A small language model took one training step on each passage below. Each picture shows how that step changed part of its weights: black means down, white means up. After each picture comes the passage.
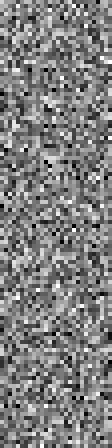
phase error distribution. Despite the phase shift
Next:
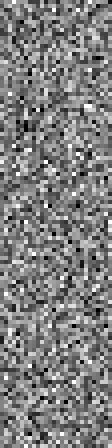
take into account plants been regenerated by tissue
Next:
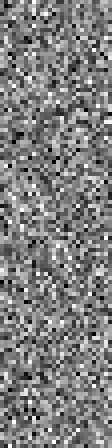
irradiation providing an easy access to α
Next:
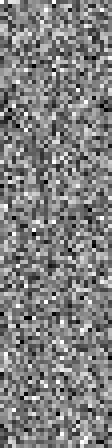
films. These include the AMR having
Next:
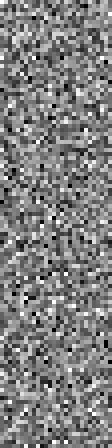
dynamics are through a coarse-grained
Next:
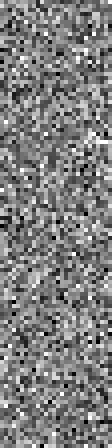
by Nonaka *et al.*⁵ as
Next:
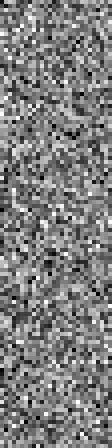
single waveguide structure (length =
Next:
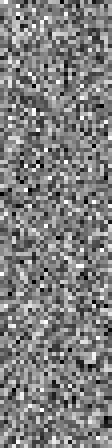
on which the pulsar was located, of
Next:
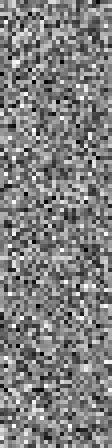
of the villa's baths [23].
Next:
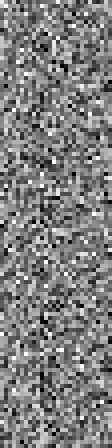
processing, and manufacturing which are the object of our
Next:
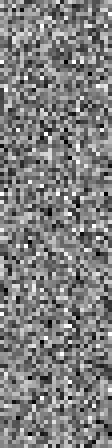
effective low-energy model of SC in
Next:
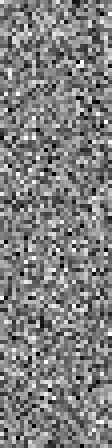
visualizing the number of visitations performed at
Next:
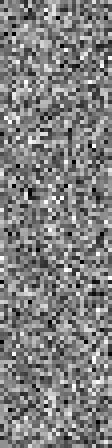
Temperature Daily EWMA 3 5 1
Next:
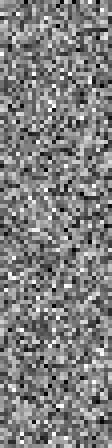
via this route, however the π^-
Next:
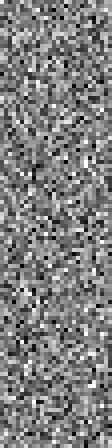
fields imported from outside into the theory -- not
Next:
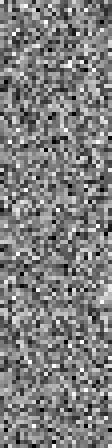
\newblock {\em Nucl. Phys.
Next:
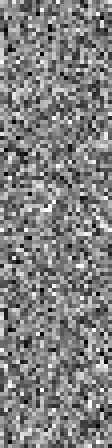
short- and long-term behaviors.
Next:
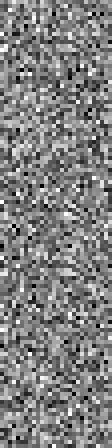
please contact the DMP Working Group
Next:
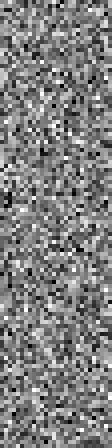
to the suspected drug, (3) was
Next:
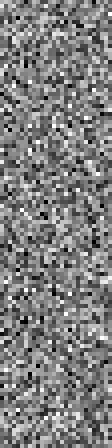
the data. The findings of this study suggested
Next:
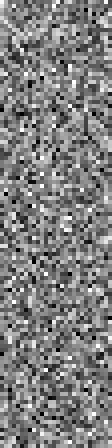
efficient, because it uses the waste fish produce to
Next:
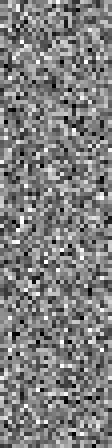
was achieved by the DCB experiment and the
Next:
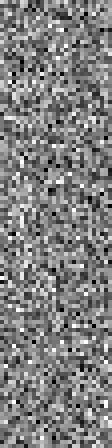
They combine creativity and sustainability, resulting in
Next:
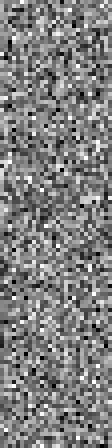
non-model bird species (Fig.
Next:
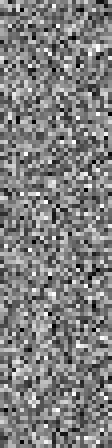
State, Nigeria. Recommendations Based on
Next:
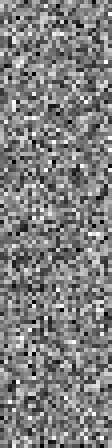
the model adjusts too closely to historical
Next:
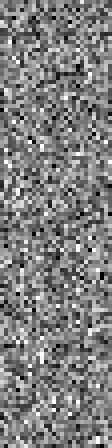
minutes and then at 30-min intervals till
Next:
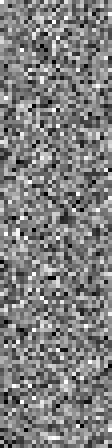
verification time, and proof size before and after
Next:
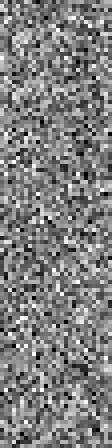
cognitive performance [26]. Some other studies have also
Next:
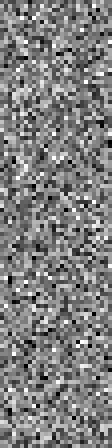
before they realize the importance of consulting
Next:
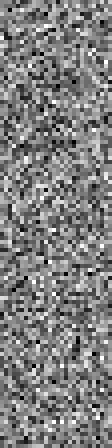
are even no Li-Mg-Al
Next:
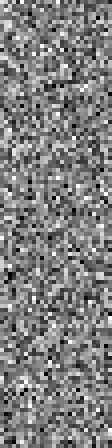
they often don’t have any vocational
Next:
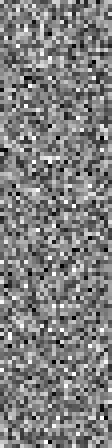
location of the EEL spectra used to determine the
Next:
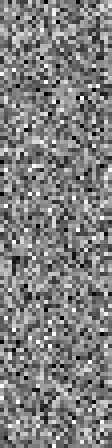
(lower *pK* values) due to
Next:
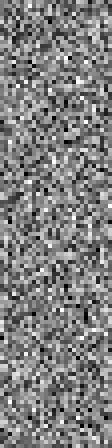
and therapeutic systems. In recent
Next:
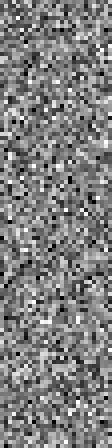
the long-term trends in Arctic
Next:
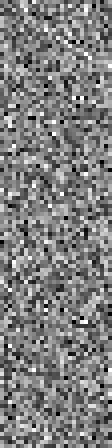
XMM-Newton} and are sufficiently
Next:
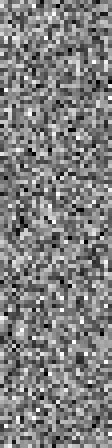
can be collected for PD symptoms such as
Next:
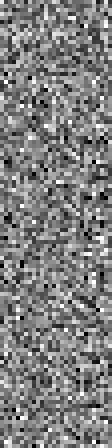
constant, $H$ is the Hamiltonian, and
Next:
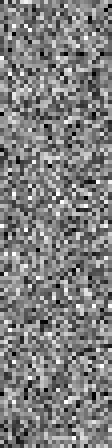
study evolutionary signatures in more distant systems
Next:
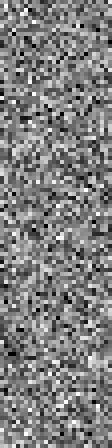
Having depression, anxiety, or
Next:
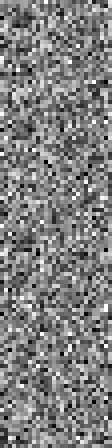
migration, migration policy, integration policy,
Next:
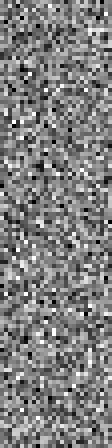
W0047 as a probable variable brown
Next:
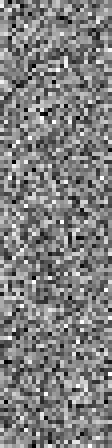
This moderation effect is strengthening the relationship
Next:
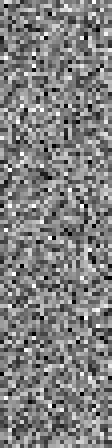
washing with alkali. It may
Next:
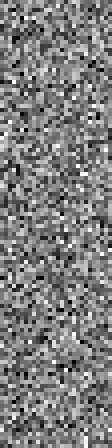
by Alan García.
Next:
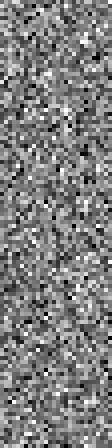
with respect to counter-propagating waves
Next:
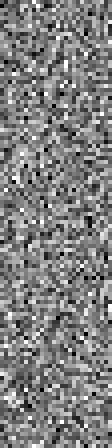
have been garnering attention for the unique
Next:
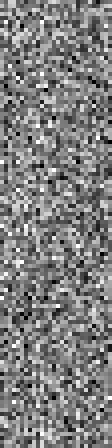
of image-text data and the advancement
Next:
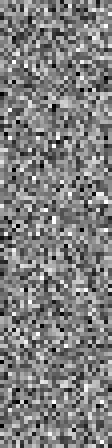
images of a SRAM sample provided by
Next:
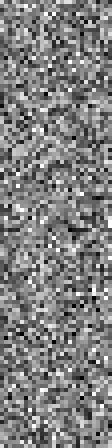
example, the single depicted bitline is randomly
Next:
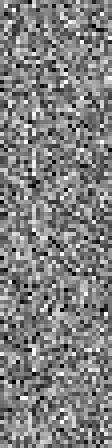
NESCent Monthly Web
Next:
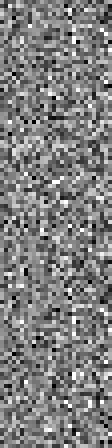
W}\rangle \qquad \qquad \nonumber \\
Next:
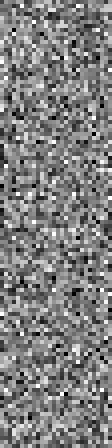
risk return profile for an AR-1 price
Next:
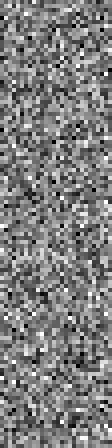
à faible intensité
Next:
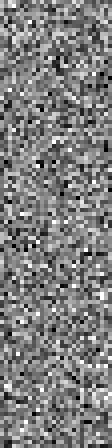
$m_N$ the nucleon
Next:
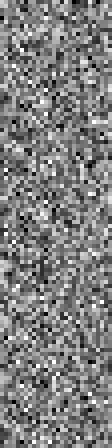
including survey results, analyses, examples of best
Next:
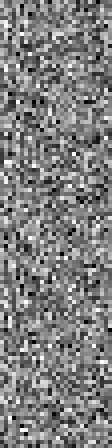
Act and Civil Rights Act of
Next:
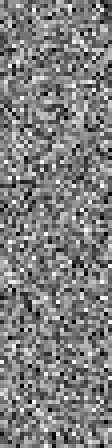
\otimes \ket{\chi ({\cal
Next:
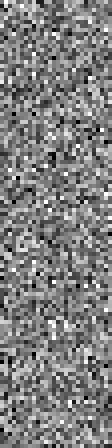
volumes. \begin{credits}
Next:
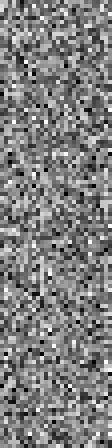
our detection models is that of detecting elements and
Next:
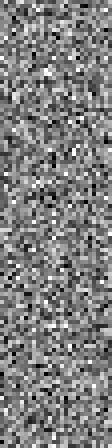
function. \begin{figure} {\centering
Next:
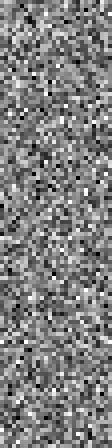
scan are assigned to different processes. As the scan
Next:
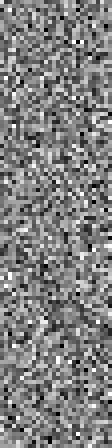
of the various SPT phases} In what
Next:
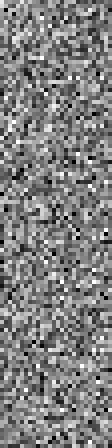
expect that agents with longer memories will be at
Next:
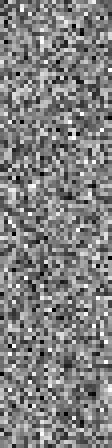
the tendency of purely abstract science has
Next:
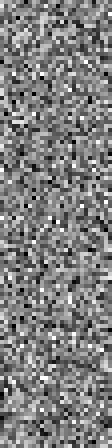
the oxygen atom of the Lewis base to
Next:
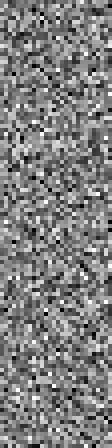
of Ni, Co, and Mn concentrations
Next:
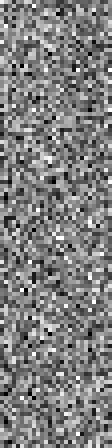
validation, conducting the research instrument trials,
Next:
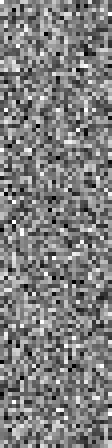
activity. The prime goal of this experiment was
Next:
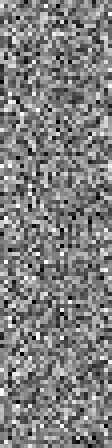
the respondents were ordained between
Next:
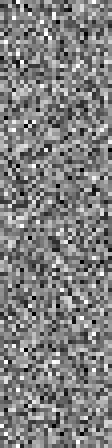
Analysis and Statistical Treatment Objectives
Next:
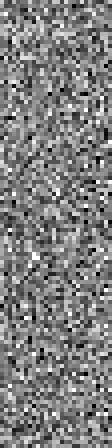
dipoles at least one meter distant from
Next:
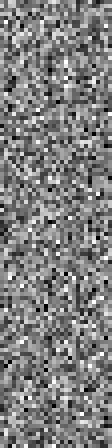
of the selection and makes it possible to identify
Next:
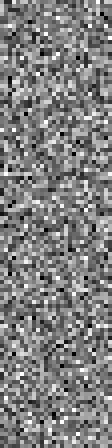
nitrogen-vacancy centers.
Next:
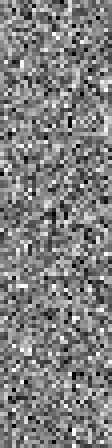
\right),\nonumber \\ \delta_2
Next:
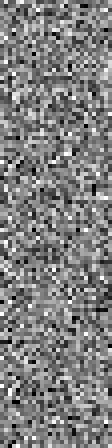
\begin{figure}[t] \centering
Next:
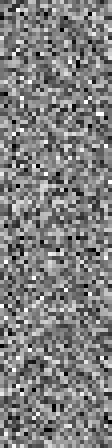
the pairing (2.5).That
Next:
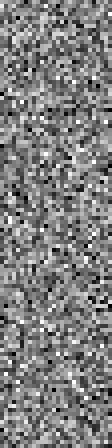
the screened Coulomb repulsion. The
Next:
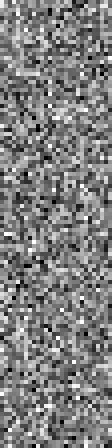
achieve convergence can be explained by the strong dependence between
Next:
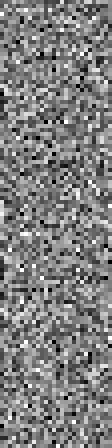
ship-tracks do not lie
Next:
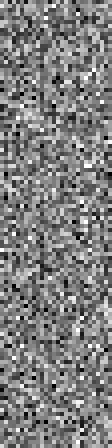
requiring constant adaptation of strategies and tactics to
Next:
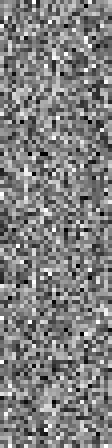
gap between the upper and the lower bounds specific to
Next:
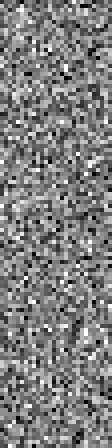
previous ionization models are also shown for comparison. The
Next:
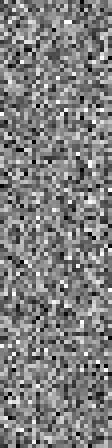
Fig.~\ref{fig:fit parameters} we
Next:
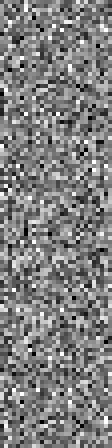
Cross-country Analysis of
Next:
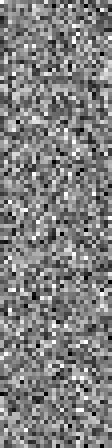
\eea Thus we can rewrite the
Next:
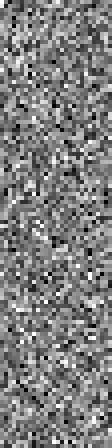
There were issues, though, that kept these
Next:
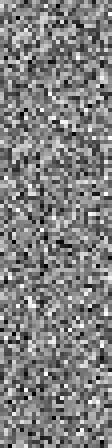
the pressure which is usually chosen to be
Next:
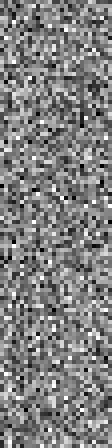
$5s + 4d$ dissociation limit
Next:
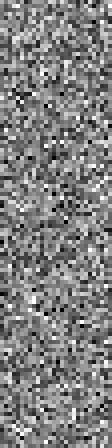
for fatal accidents due to lack of
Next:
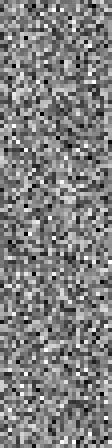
Nakamura, *J. Med.
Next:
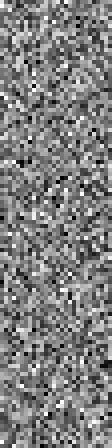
whether households that own, use, etc.
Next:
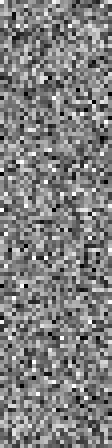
dominance position. The more supporters,
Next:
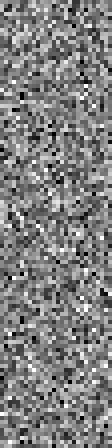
brightness, $\Delta m_{15}$
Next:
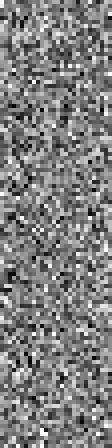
during its transit, it will give him hidden
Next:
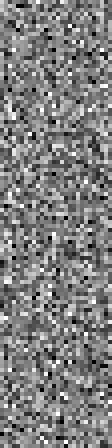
$$\text{Ash value} =
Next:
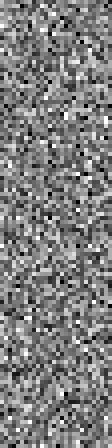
We used standard electrical and thermal parameters for the
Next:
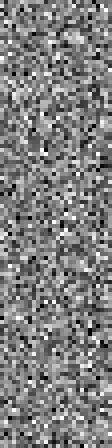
explicit determination of the non-Abelian statistics in
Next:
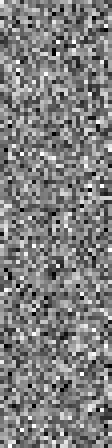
on the mean corrected signal\footnote{Mean correction
